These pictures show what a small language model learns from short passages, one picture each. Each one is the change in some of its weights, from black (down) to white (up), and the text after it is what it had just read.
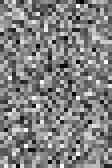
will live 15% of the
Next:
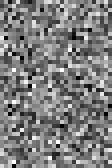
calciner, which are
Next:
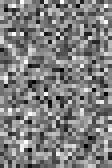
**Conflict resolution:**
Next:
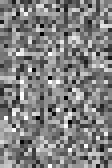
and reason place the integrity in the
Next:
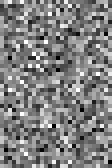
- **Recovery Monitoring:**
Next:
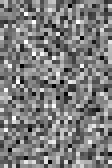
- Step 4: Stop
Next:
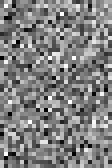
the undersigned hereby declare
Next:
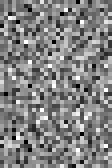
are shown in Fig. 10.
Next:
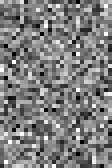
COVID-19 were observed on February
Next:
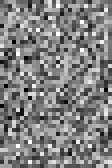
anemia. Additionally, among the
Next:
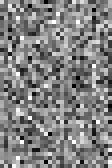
model has been strengthened to improve
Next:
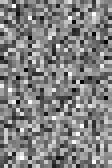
shelves are empty,
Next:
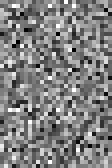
the Western basin of Lake
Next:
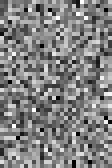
countries that can be easily adapted for
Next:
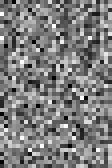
Confessions), indicates
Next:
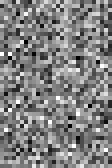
in Anambra State.
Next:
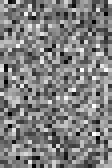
Boalemo Regency.
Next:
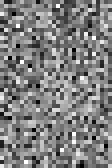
policies. They hold expertise in climate
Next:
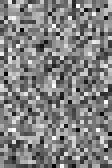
density area 6 11.5 High
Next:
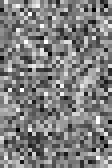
- Because it involves exchanging
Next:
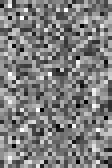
be kept away from moisture,
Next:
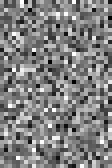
2. Pseudocode of
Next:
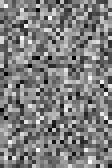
above criteria and which shows a pattern
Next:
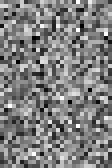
inhibitory effect of *W.
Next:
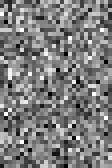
assumption were used throughout the model,
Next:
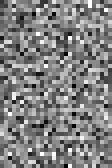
components and the primary structure, able
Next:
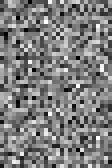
a civil society organization implementing education quality
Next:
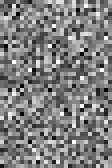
the most important recent papers. It
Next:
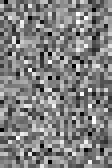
of the employees can be satisfied.
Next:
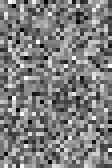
form that can be transmitted from the
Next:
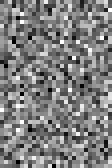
botnet activity. Our findings
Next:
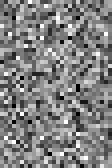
at 4°C about 30
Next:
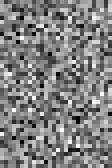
types of implant material are
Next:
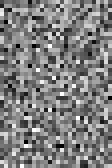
contexts. Using the four stages of
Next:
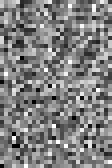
Ekman, A.
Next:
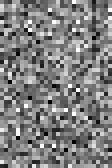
function will be triggered.
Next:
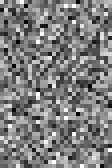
established to encourage reverse logistics
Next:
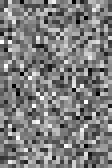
expressions can be explained by following
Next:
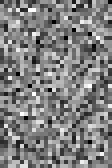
trained on data. Authors
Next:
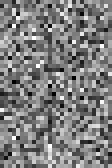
of costs based on insulation thickness
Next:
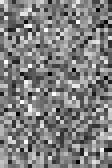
is later played with a completely
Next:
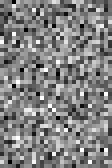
its unpredictability
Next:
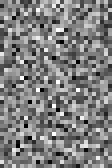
in the previous equation, we will
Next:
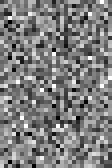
test for presence or absence of
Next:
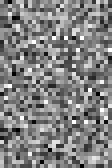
negative effect that greenwashing
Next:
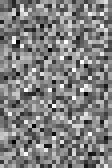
and the complexity of the method
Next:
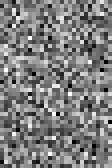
of bacteria through overcoming the
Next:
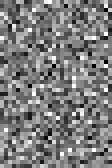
respondents shows that 14.5%
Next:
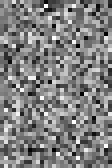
no significant difference between usage of Social
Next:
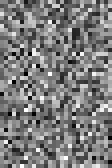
Lenin, became, in
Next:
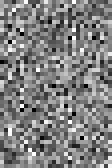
necessary before we can draw conclusions about
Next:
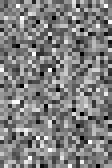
female = 45) were selected for
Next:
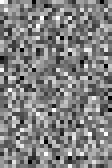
5 years from its International event at
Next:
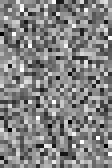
their study and development must bet
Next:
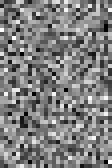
portfolio return.
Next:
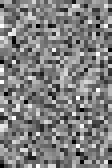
damaged silkworms
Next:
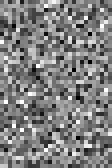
response to the change in habitat
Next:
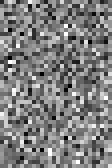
adenoid part is composed of
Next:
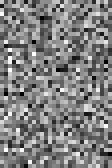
shoes, popular music, or
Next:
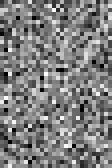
wide range of computer vision applications.
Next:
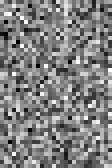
a long-range nanometric
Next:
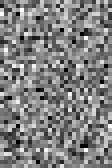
location and characteristics of the 7
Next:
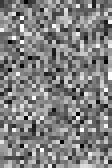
the absoluteness of
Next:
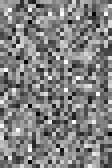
that fully explains the clinical presentation
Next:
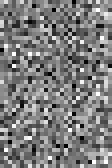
(Based on Utkir
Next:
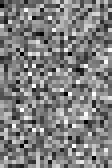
accurate supports in the decision-making
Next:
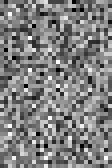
DISCUSSION The background of
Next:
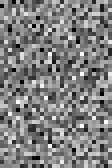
for resident well-being.
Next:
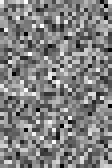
present - RCP 8.5
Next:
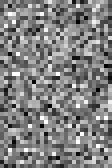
can be observed, for an
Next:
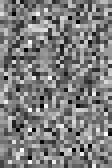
Dissolved P losses from
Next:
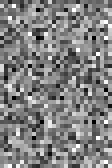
There are commercially available flow
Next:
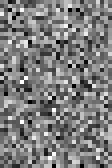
structure designed to regulate and control
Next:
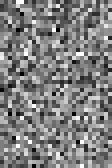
real power. They take decisions that
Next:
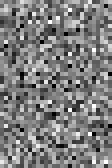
(for detailed methodology see the
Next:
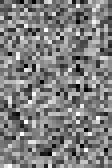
can be found in the media around
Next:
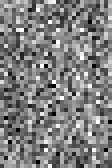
were already addicted to the
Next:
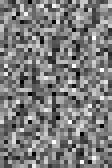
and became popular since then. There
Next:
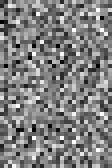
10 for the accelerometer data.
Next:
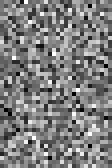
lines, increased system load ability,
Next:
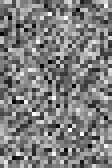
shared during breakout discussions of the
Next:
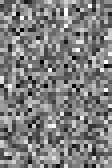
the work is done there is little
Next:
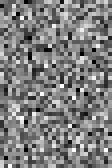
the share of one bedroom
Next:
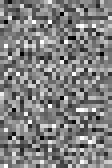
MM, the tendency for
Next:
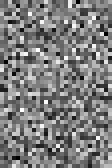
general public Key stakeholders involved:
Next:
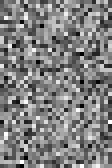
V. Vos, and
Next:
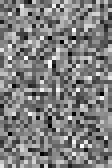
to others. The key size is
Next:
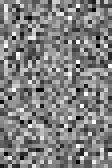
is because blood and CSF compared
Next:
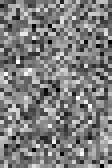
stubble control. Questions
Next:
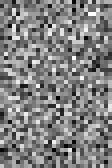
of the inverter based logic.
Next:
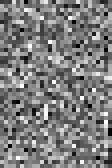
reagents were used without further
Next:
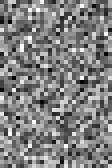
carbonate rocks suggests that
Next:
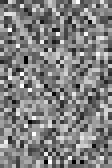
high-speed rotor
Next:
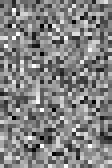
of technological development. Climate change
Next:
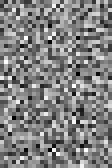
to examine their relationship to the observed
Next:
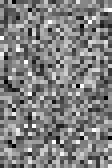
\end{aligned}$$ Figure 4
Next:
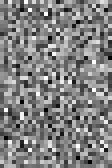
meanings of openness together with
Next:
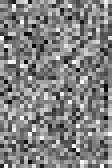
malnutrition and
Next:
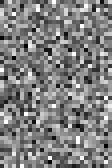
As demonstrated in [4], the
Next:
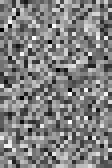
that AI tools improve my ability to
